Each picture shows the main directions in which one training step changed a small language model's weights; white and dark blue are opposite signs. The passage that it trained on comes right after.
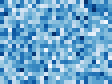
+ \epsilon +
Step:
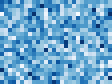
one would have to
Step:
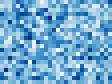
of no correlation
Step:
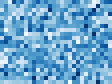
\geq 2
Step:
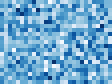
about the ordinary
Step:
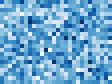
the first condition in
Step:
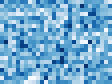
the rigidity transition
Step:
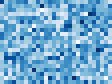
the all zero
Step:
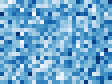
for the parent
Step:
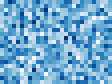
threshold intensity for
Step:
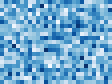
points; we
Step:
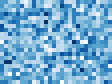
the 2-D
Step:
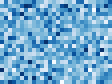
quite easy to consider
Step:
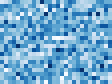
\\ \tilde B
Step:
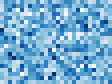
other knots.
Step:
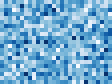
new policy frameworks
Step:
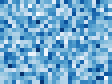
either (i)
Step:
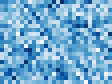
relies on the following
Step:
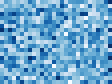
the corruption
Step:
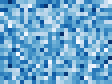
to determine the magnitude
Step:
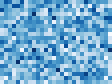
one can show that
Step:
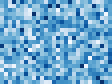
fine details and
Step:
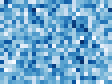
will eventually
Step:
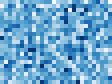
becomes strongly coupled in
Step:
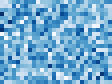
one of specular
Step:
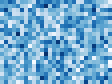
to describe the value
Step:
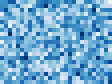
to discuss the
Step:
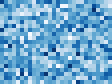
a very simple
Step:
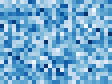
the study of
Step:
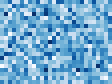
hypergeometric function will
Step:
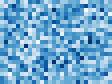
Denote by
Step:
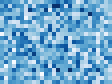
been subject of increasing
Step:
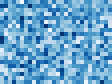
x}$. The scalar
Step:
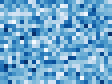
the concept of an
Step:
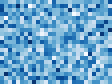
with the \v
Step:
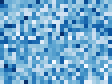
a minimum. In
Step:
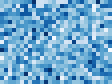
in a convenient form
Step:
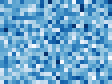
quiet environments
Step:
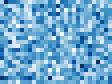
tasks, but this
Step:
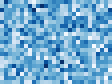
will, alongside
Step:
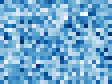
the formulas:
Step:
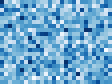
follows. In the
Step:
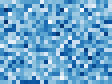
On peut
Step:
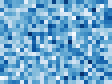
feature is that it
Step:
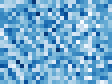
be not finite
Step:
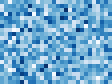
as function of
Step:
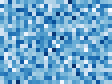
3) holds.
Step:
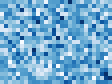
most prominent
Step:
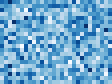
up into three conjugacy
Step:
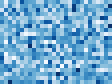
CACC increases.
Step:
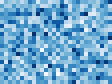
the value of
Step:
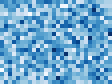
a random and local
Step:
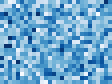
divide by number
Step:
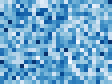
of the total angular
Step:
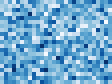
Z), where
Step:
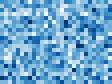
$A$ is
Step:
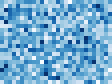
Thus we have
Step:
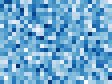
environmental noise,
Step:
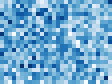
of the entire
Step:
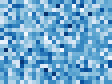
centrally symmetric
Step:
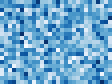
Scanning electron
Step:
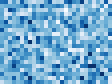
signature $(3,
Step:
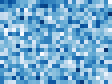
from the Las
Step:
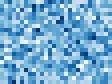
element $\nu$.
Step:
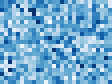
only because of physical
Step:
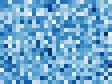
we use two sets
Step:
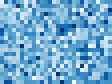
closed graph theorem.
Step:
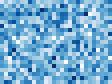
the population},
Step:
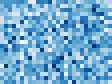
a choice of fundamental
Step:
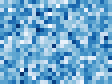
contained in the region
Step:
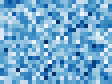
be real valued
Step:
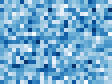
$f$ is
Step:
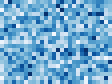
an abstract optimal ensemble
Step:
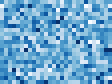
controllability results
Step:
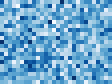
and its references.
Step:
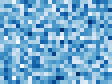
anisotropic exchange integral,
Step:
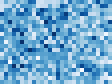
in the conclusion of
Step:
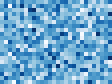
shapes have been
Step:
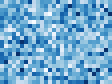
ranks refers to
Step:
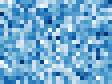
to each of the
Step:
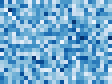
relative dualising
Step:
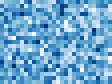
$c$ and
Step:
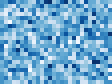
even if ${\cal
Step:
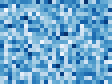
Even if not
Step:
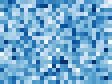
to improving
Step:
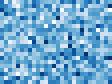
function defined later.
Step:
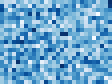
a particular CPU
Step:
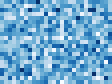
E$ then
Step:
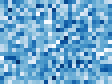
two emitters.
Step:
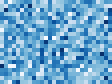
Gemini you
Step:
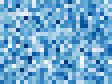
already form a regular
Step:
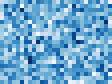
after shrinking
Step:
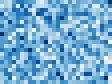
of packet flow for
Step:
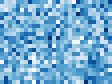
make a different contribution
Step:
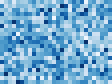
the host galaxy
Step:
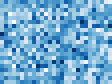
concludes the
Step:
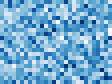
is an integer
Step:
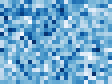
and $H$
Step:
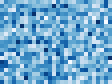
the best-fit
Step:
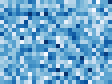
As it turns out
